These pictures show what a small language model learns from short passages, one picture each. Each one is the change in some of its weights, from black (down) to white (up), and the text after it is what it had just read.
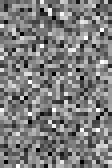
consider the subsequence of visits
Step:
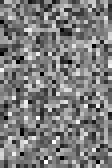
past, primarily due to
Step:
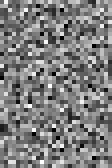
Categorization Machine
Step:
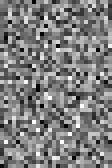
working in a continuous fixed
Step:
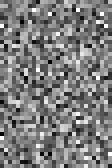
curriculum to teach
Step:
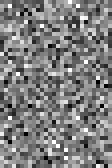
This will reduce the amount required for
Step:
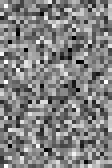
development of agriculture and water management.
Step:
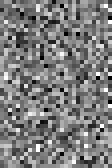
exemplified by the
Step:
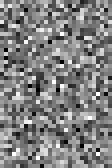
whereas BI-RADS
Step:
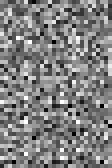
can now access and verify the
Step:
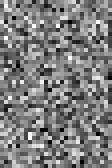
a union of realism,
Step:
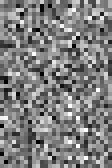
decline in the average body weight gain
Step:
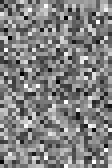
d-spacings. *J
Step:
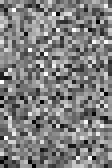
San Francisco,
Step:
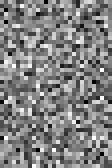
(ECED) plays an important
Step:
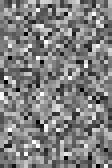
%; the infection categories in
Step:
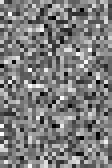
the Ministry of Education of the
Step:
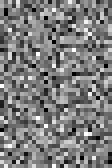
driver of economic development characterised by
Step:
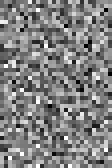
dense baseline of
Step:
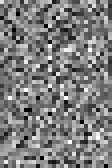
in the academic achievement of either
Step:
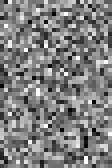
natural landscape in an urbanized environment
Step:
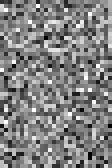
biomaterials and growth factors makes them
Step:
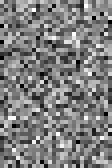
sparse point coverage or
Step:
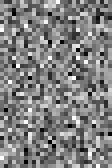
propose implementations for each of the
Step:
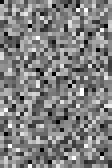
not extracted during the mashing
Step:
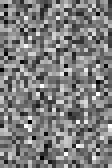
result that the value of export
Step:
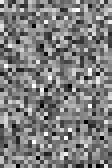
of growth of the reaction zone
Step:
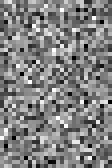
A High-Efficiency
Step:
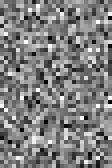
of the trigeminal
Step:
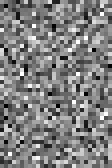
wipe out from the race
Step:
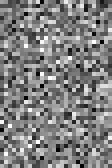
(VIF) analysis is conducted.
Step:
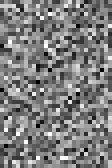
area has decreased markedly when
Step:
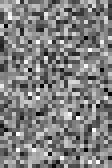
degree orientation specimen after
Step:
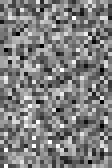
conducted at Department of Plastic
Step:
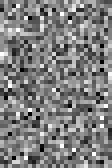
[Strelbishche =
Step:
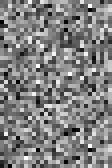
and over-all weather conditions.
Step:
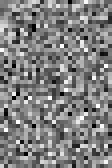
et d’expertise sur
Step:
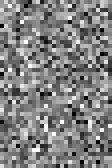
as a proxy for food
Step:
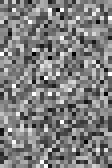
principle obliges parties
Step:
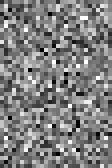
to the results of a study made by
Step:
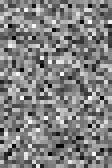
using 128-bit blocks as
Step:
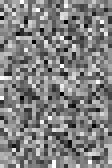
base ontology. Fig.
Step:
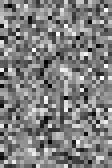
that the dining culture in Surat
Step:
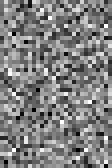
temperature, T_{pi} ,
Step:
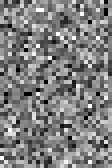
in Germany [19]. The time
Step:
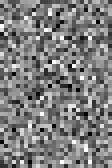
for 16 hr. The product obtained
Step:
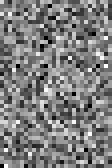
the structure 1; but in
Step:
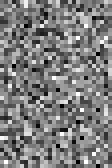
us to investigate whether and how
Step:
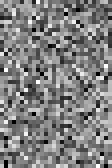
The authors do not engage in result
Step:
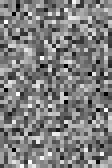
levels, the etiology of
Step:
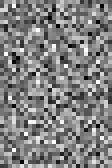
data points, while providing a portion
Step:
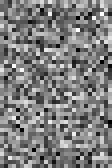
reinforcing the challenge of
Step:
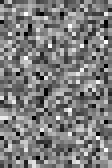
that missing tooth is
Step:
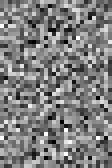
process parameters and the effect of process parameters
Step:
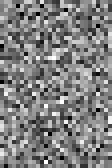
practice, leading to the continuous
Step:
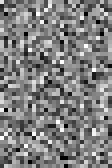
til muhitidan
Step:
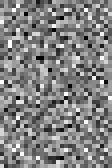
positive and significant coefficient of the participation variable
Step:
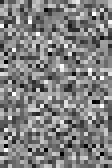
A Conceptual Study Of
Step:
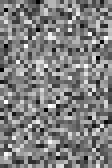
is established, which ensures a final
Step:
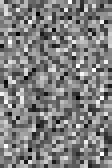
because it has not reached the
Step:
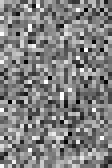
Tourist Presence Name
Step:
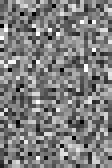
and warriors when they are
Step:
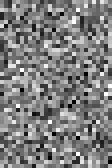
education sector is no exception and has
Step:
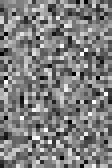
latent suicides among these
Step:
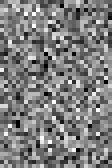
used for manufacturing the plastic and that
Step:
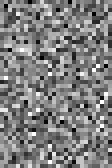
indicates that positions are relatively
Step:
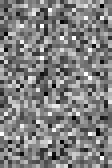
faith in the narrative of
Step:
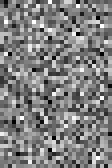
visual practices and design have an
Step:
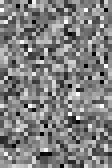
Modelling and Stability Analysis of a
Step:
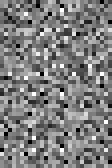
observed for 2hPG for the
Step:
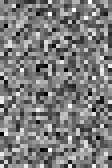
their students, all the teachers said
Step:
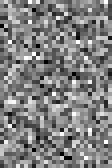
cycle. 2. Risk
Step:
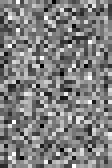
symptoms, and level of
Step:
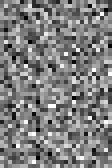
is analepsis and
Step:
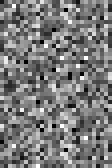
care, early presentation, appropriate
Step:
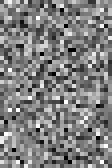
the Circassians.
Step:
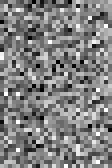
distance measure approach [8] 2018
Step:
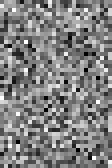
independent multilingual
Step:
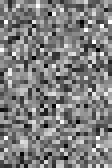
term used to describe tumors
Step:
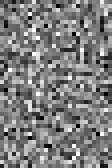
(see figure 4 for a spatial representation
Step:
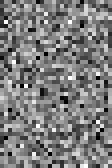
are quite diverse, with a
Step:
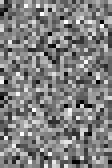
the number of birds
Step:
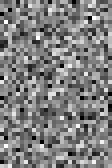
author. E-mail
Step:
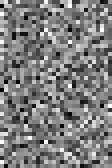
ARTICLE Usability of
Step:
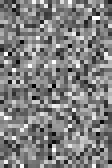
concept and design: AALG Data
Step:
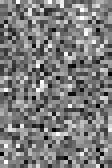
more often monomicrobial.
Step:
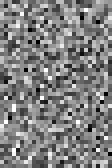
matrix and fibres are given in
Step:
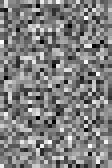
validate the simulations for the
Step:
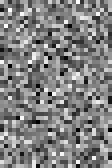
bank-specific characteristics and
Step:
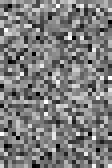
33142-element concept
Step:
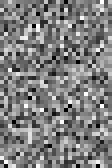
attack the weak points of a
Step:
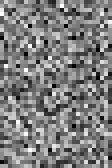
from Castro Composites,
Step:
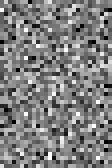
would not only deconstruct this
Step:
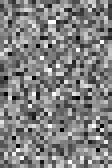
was popularized by American
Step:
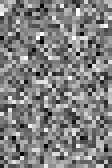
access to work places and employment
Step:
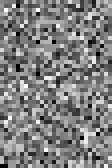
and strategies used by teachers to enable
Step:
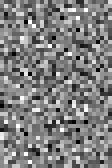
biggest competitive advantages
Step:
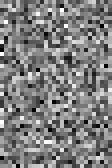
conclusion, CSA must consider not
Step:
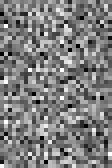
Heuristics*, Charm:
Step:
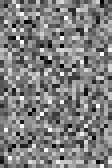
evoke vivid imagery
